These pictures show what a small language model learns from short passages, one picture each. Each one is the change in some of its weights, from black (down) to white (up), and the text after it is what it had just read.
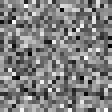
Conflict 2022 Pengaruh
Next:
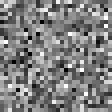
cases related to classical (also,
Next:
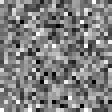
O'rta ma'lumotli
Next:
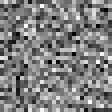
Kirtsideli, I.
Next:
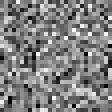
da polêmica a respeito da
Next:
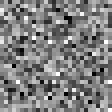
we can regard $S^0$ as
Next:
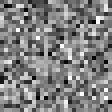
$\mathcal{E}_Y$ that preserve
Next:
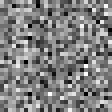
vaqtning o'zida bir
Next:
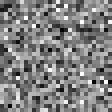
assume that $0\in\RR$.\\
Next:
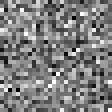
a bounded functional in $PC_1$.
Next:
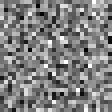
randomly forced PEs and prove
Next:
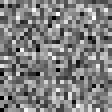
На рис.1а.
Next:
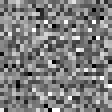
Alain Chenciner
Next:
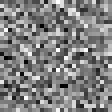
SIDA (1er novembre
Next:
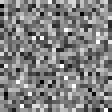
voor een herinrichting
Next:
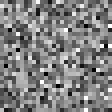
de principaal-agenttheorie
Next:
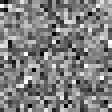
voltados para a saúde do
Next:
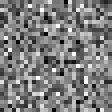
из констант культуры,
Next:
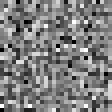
finite irreflexive trees.
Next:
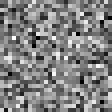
satu informan dengan gaya
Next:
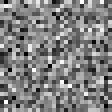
marked points. However, in this way only
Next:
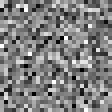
is a $C^\infty$ bundle map
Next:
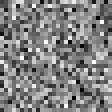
Accepted: 02nd March
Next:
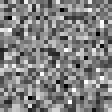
compiled into a shared
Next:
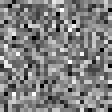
тасдиқлади ва унга
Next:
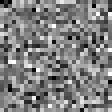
providências com vistas à
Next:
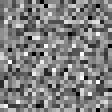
4. Chernyaeva A.
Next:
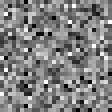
transitive off the zero section. Hence
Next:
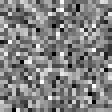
тренировок посредством
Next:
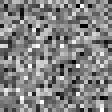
même logique, nous
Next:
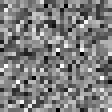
Elle renforce la prise de
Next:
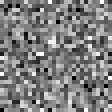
initial data $n^0_1$,
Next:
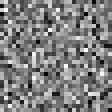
поэтому особую
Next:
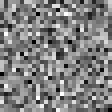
note that in \cite{Ser},
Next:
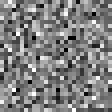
\ref{calendar3}, the
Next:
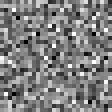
economic thought.
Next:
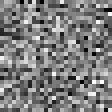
ahamiyatga ega.
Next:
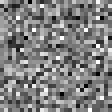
I. Assessment of the
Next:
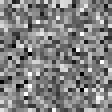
Information about the authors Medved
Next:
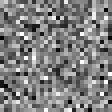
films and the emergence of the
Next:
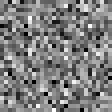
the hypothesis of positive feedback
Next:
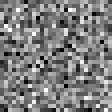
reselection of an infeasible
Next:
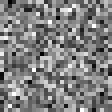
\rangle$ has the finite presentation $\langle
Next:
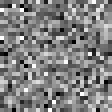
the mathematical implications and the generalized form
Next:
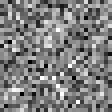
în Teoria, metodologia
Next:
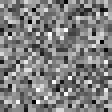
des mots-clés peut
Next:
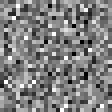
of such boundary frequency on dimensionless
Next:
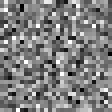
требований к спортивной
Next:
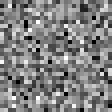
sanki görmə
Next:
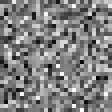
true cylinder radius, $\eps
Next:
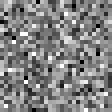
our ideas are based on an argument similar to
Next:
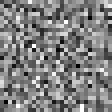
$\D$ is the Cartesian product
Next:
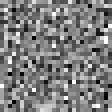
клиническую картину
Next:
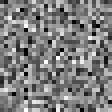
was used by Verity to describe a
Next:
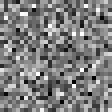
из капрона, как в
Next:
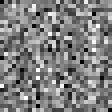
por Gonzales, 2000),
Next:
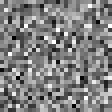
ótica da dignidade da
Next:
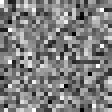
the points far away from the surface
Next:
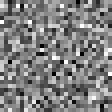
til opgave at indsamle
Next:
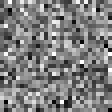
data has similar dynamical features to data
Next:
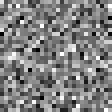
belgilanadi, shuning
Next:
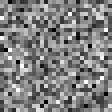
studied by researchers, its moral
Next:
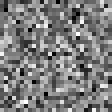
t_{i-1}$. Thus far we
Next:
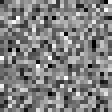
Na Tabela 2 temos um
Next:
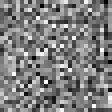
by inverting the limits $$
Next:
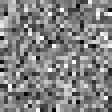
определенным образом.
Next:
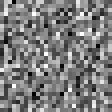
Har qanday bilimni
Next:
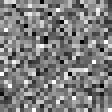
property of the operation $Q_j$
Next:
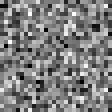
sucumbir a esa ave
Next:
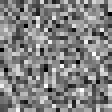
weak stability estimate for SLW. Note
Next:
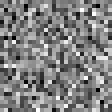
\label{equation: strong stationarity
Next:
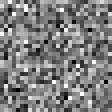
зазначає, що «з
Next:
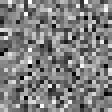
bu tabiatning umumiy
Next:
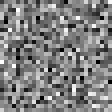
contexto de enseñanza en
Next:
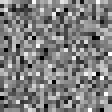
сөз жасаушы
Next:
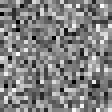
За таких умов,
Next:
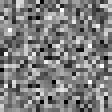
of shape $\lambda/\mu$ which
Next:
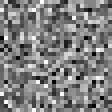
since the linear operator in (\eqhc)
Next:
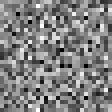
ro'yxati: 1.
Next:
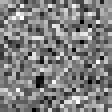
is a non-trivial character of the
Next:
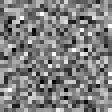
bien-être psychologique
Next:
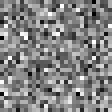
following conditions are assumed in our analysis.
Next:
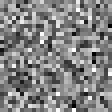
samarali qo‘llash muhim
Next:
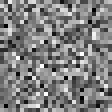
lo cual permitió conocer
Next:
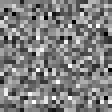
We would also like to thank
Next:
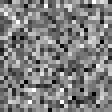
first-order algorithms are discussed.
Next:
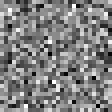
va boshqa xususiyatlarini
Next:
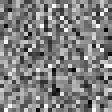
%take two disjoint complete graphs on
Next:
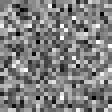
This method, however, leads to very
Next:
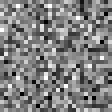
«i singoli Vescovi
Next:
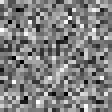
a Zariski dense subset of
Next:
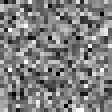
(b) this $f$ belongs
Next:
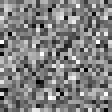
davom etadi. Bosh miya
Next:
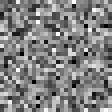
A\ast u\right\Vert
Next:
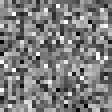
boshqarish ko‘nikmasi
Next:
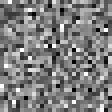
detects words of a
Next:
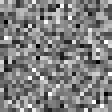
\newblock {\em J. London
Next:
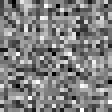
leviers de développement
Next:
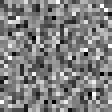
\`a gauche de
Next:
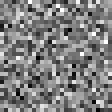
yerda j ning barcha
